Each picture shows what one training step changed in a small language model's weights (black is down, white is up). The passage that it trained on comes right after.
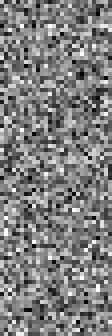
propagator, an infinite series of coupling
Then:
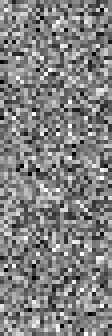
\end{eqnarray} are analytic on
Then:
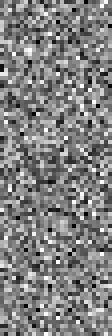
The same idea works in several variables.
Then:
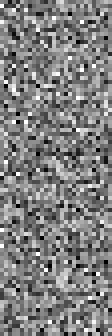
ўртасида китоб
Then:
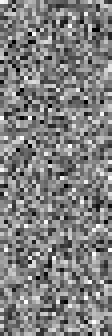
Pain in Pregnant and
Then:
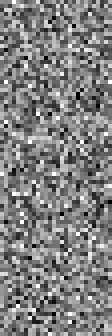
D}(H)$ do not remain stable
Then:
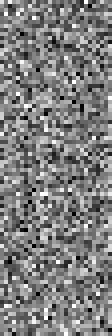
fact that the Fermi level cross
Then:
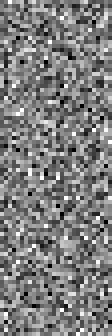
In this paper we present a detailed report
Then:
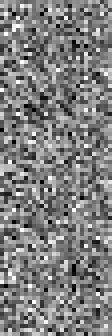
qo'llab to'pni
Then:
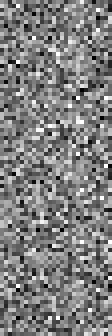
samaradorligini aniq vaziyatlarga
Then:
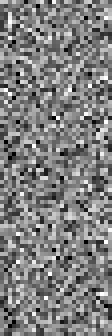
Betti number. Next we
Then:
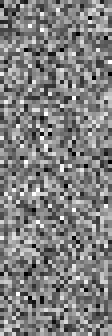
then the optimization of \genis\
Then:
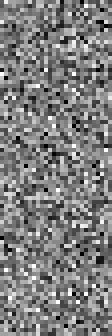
\end{example} Our interest here
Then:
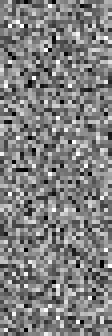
two-parameter quantized
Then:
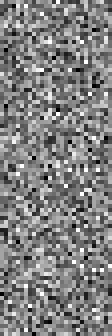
las cuestiones europeas
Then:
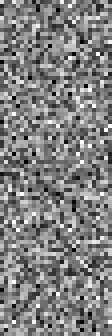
represented in the explicit form of the
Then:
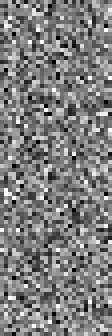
En dos ocasiones más
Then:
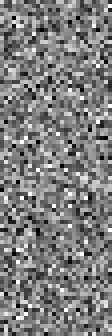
dependence of Cepheid PL
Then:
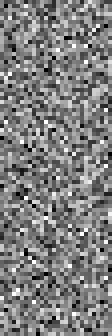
areas. It can provoque
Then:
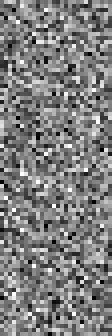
vapor both contribute in
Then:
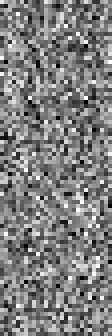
of the family $f$.
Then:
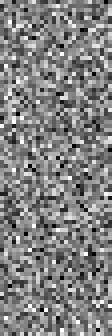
$\O_x$ and, since
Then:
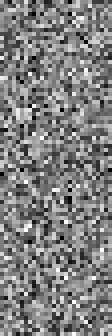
menggunakan aktiva lancar
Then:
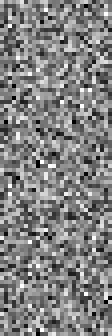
is a powerful tool for implementing
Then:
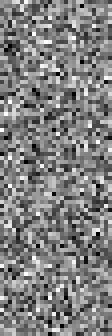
kommen und ihre Sicht
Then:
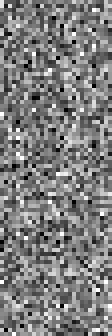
point stabilizers) is known,
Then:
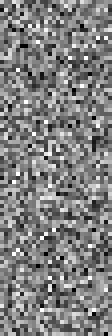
have steadily approached the
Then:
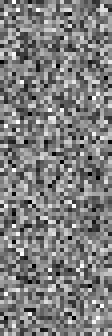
piece of normware functions as
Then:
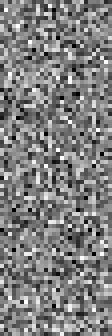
and quasi-static process}
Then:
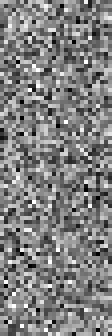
Measurement Set is
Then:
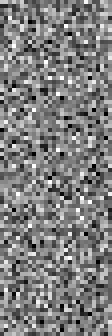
in the next display follows from
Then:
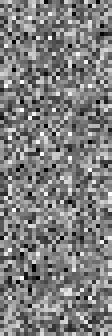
set \begin{equation}
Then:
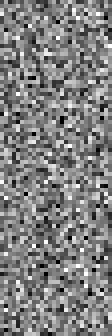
in Fig.7). Note
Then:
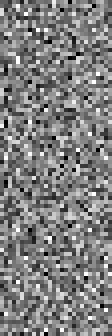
económicos necesarios para
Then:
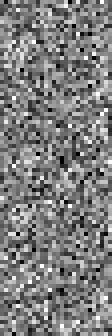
the overdetermined elliptic problem
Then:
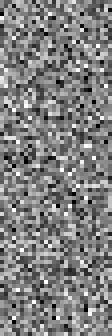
estimates are represented by a black curve and
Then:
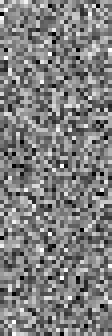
past requests and decides
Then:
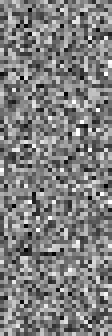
de Longogori ou
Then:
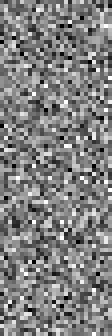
improvement phase, or as a
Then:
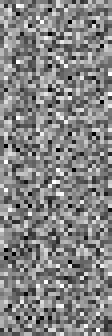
Банк технологиялари
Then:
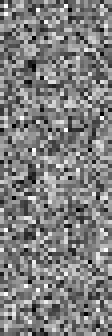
olgan holda umumta'lim
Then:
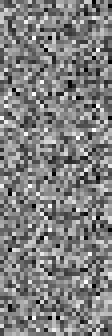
компакт дискови и
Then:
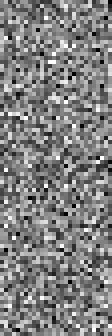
face. Thus, I will point out
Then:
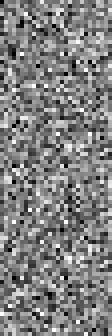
« d'exprimer
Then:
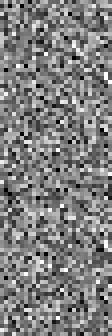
de Conclusão de
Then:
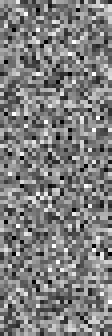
Uzbekistan* Jin
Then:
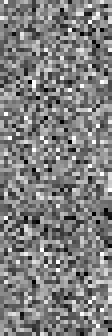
Ushbu maktablarda jami 1025
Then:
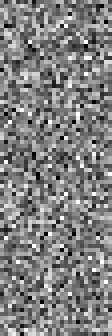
of length and time to match the
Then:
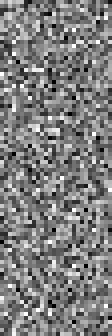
routinely emphasized
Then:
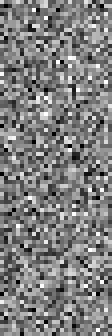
eight of the nine bright
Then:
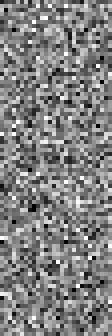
following temperatures were deduced: ~
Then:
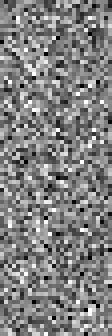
diagrams, together with those of the main
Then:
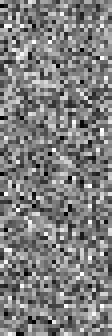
where, in the case of scalar
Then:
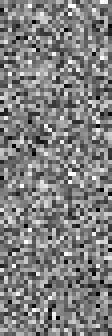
Information for Coordinate
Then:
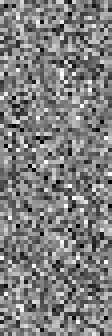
corresponds to the $G_2$
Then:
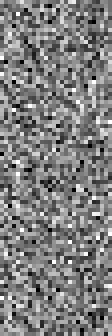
of these systems one should identify all the
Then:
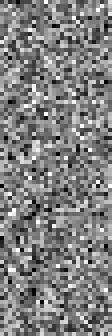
ilerlemesi ve KM
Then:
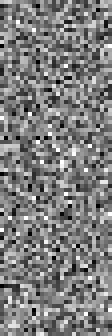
claims in the papers described above
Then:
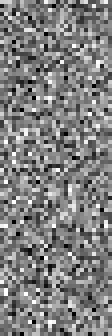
and the unthinned chain with
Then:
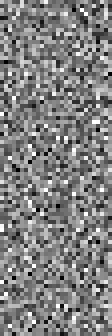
for a single 3D point is
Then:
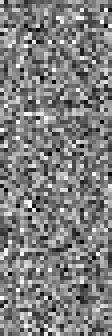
a loop structure emerging in the
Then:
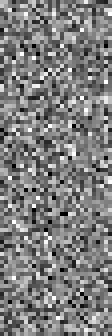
us \begin{eqnarray}
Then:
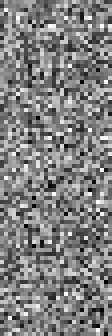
function, which has the maximum possible average
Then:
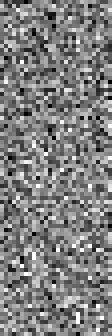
xil ishchi kamerasi
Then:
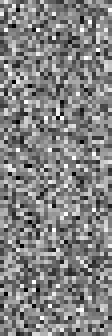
A$ and $\xi, \eta
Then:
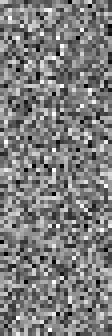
B}$ as ordered lists of
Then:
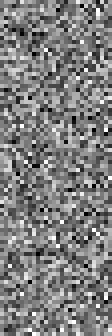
\cite{dunne} which
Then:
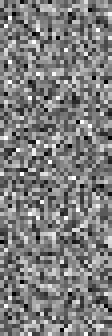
Filologiya hám
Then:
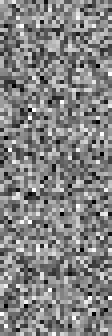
must be chosen to obey
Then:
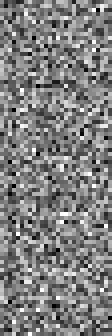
повестях О.
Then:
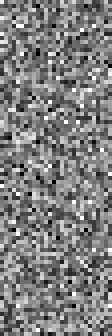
values of square modulus of wave
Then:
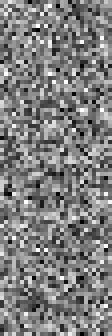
$k$-excited level
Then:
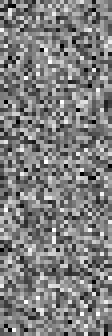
– bu shunday bir davlat
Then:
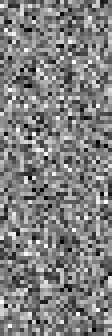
17-variantda faqat
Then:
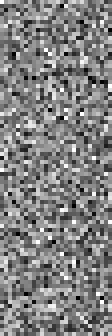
analyses were coded using
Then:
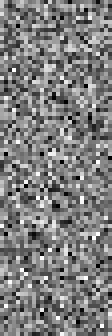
Thus $P(j)$ gives a
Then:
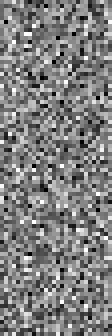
$k$ roots (for the
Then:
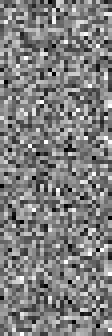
va ularni kundalik
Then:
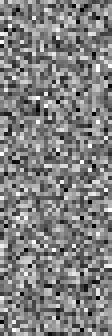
and is brought all the way to
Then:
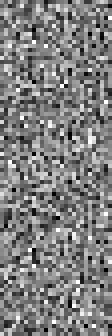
the expected hadronization temperature,
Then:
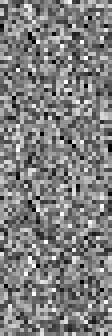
by the FCT. We also
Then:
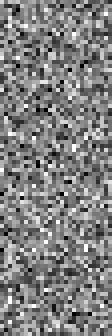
term is used in invariants such as
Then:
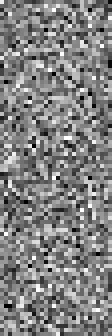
peculiar null vectors have been
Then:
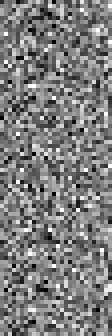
the inner/outer lane.
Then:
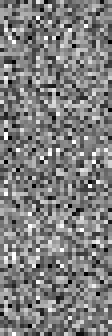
патологик ҳолати
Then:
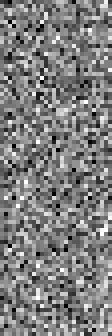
раннем периоде
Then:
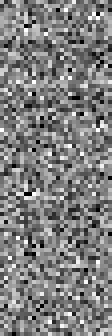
intuitive derivation of the
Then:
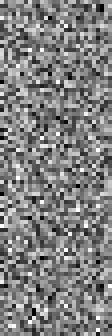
braiding of the
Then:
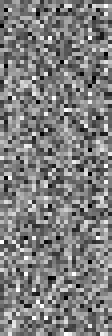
argon: a custom made
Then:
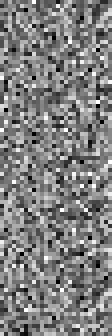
Now, integrating the differential equation of
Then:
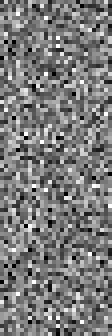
corporate culture. 12.
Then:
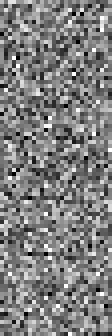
zero. Building on this observation
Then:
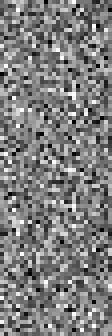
understand how the populations of prey
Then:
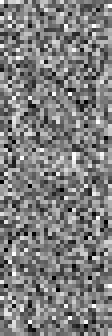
of this work is to investigate how binary
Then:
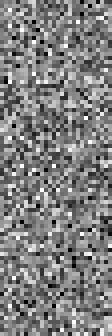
is defined as \begin{equation}
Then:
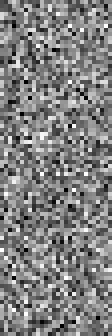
pelo Instituto Brasileiro de
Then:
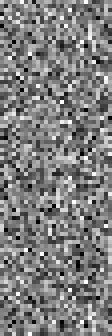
are the set $\Pi_{\Delta}$
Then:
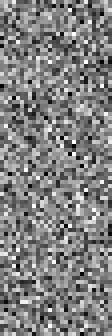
point $Q$. The local density
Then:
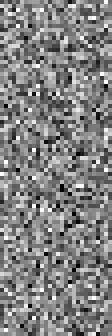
вищий касаційний
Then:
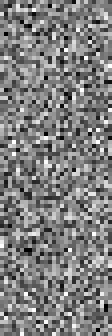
e Segurança da
